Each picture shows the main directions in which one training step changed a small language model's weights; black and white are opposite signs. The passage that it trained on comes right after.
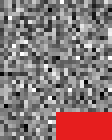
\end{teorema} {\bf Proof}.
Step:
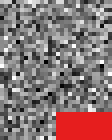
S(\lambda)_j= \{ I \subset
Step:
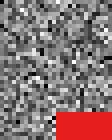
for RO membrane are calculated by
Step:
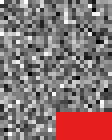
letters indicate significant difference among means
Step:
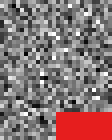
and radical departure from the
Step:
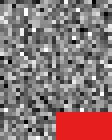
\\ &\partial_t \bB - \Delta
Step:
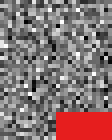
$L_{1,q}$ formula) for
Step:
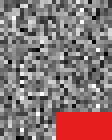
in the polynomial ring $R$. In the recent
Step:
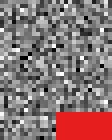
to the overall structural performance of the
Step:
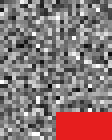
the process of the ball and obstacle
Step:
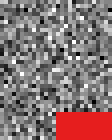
une autre démonstration, de
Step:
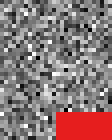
like extractive values, preliminary
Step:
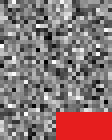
I RATE CONSTANT
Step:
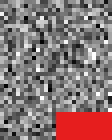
research tools producing or using FAIR
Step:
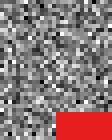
this result have been obtained in many directions.
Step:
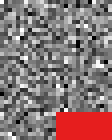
where the intensity $\iota(w)$ is
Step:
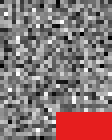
$\{v(\sigma )\mid \sigma \in
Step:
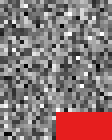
teleconferencing and digital
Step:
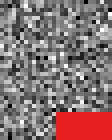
processes, acting as a bridge between the
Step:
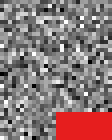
a specific dataset and may not perform well on
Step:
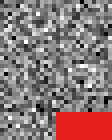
future. N26 co-founder
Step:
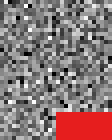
authors upon reasonable request.
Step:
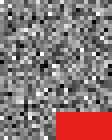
anthropology, sociology, and costume
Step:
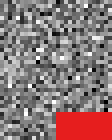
Analysts (EFFAS)
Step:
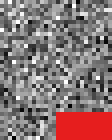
Melih Can Gül**
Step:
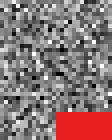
efficiency also increased during the digestion of the
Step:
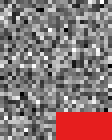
1 & \text{if $x\in
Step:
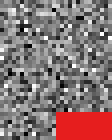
Western European countries. But, is
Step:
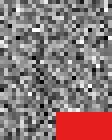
If $G$ is a Gauss diagram and
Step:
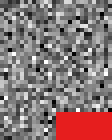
reversible³¹. Therefore, a period of
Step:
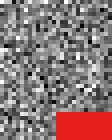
L_\ell$ and the term $\mathcal
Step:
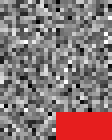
the plexi-glass wall of
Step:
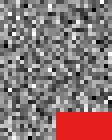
secure convergence. **Proposition 3.** With
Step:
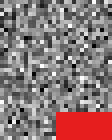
of $M$ such that each point $m$
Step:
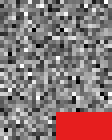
row $2k$, for each $k =
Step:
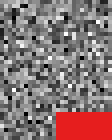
in machinery is lower as compared to
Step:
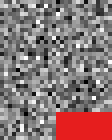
the nine highest-ranked images
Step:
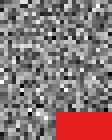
the seven lateral ones grew. It
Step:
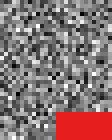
G\cap W_F(G)$ can be
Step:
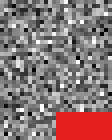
Tübingen, Auf der
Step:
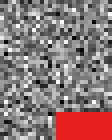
functor is \begin{equation*} \qquad
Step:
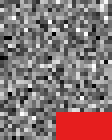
determined: - introduction of legislative
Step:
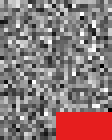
individual’s unique learning styles [12].
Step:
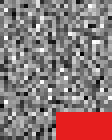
assay. Approximately 20000 cells were
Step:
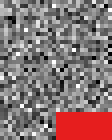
models constructed by LR, SVM,
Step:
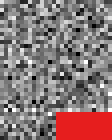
the following reason. The informal question ``can
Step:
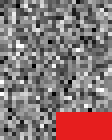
data and cannot be anonymized,
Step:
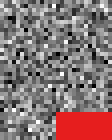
models is collected from the EV owners,
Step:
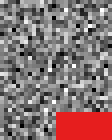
dimensions, tamely embedded analytic discs
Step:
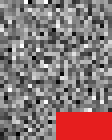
and MobileNetV3-Large
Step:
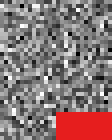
for systematic uncertainties that
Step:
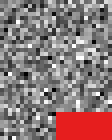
study were conceptualization, formal analysis,
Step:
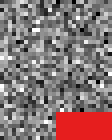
the telegram bot medical
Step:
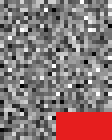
Then the {\it order induced by f} is the
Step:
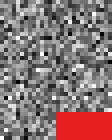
spring-loaded probes with
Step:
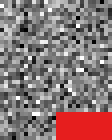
constants depending on $I$, where we use
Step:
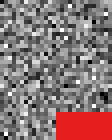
disabilities; SLD;
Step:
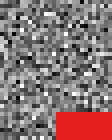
delivering many critical enablers to
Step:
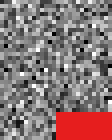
bases. To generalize the geometric pattern from
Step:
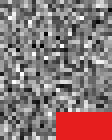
which cannot be computed in closed-form.
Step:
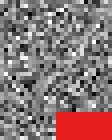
plans. | Unmeasured actual
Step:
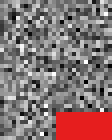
based on the reactive sensing principle
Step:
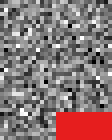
impact of tax incentives on the construction
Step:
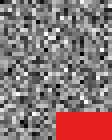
\end{equation} where $\gamma_+$ is
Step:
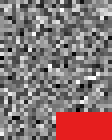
probability-generating function. See also the end
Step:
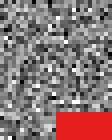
There may be statistical correlations in some
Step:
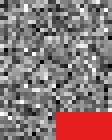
shows that there are some important distributional differences in
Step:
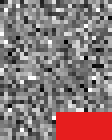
adopt the following standard viability assumption used in
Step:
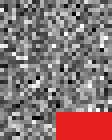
seems impossible to construct a single parametric
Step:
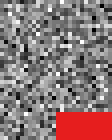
\vskip-5mm \hspace{5mm}
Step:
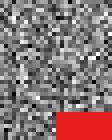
140) There is great hope among the
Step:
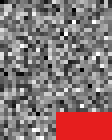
a unique diffeomorphism $f:N\to
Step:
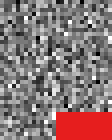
smooth variable structure filter (SVSF)
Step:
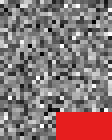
protocol, followed by comparison with established
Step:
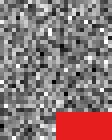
thanks to (\ref{en33}) and
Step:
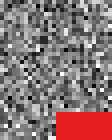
duck-billed head profile with more
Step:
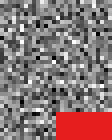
being with a transcendent dimension and a relationship
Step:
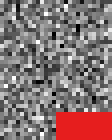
shape operator, $\mathcal{S}(\cdot)$
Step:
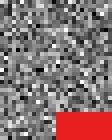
enough; \item[(b)] or $w$
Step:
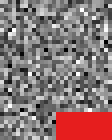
through the compatibility of connecting interface
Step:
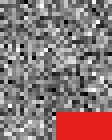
our knowledge this specific problem has not been treated
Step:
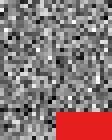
the spheroids. The levels of
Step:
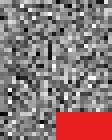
Mr. Sunny Gupta,
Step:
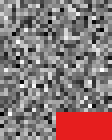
performance. Furthermore, the VRFB system can
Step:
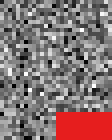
Step 3: Correct the rule
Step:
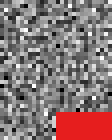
from graph the data has independent and has a
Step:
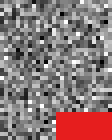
of use or later alterations, or modes
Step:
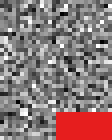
shall repeatedly use the following statement which
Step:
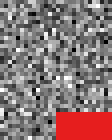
$\tilde{\mathcal{P}}$ be the lift
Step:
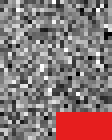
happen that the period integral vanishes for the
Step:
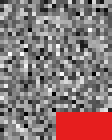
a point $x$ of this orbit, then
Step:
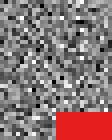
apply this continuity property to obtain the tail
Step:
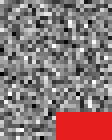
make it hard for LIME to decide
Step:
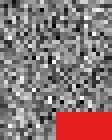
result showing Hyers-Ulam-type
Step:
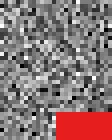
and apply the above mechanism. But Yoneda
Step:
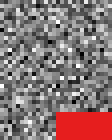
$\sigma$-unital purely infinite simple
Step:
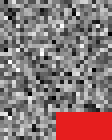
IC50 -50% inhibitory
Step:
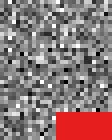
(2) should not be used as a starting
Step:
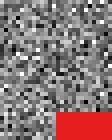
By combining these facts, we immediately obtain
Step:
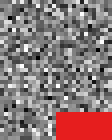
0.27 p (Camera model +
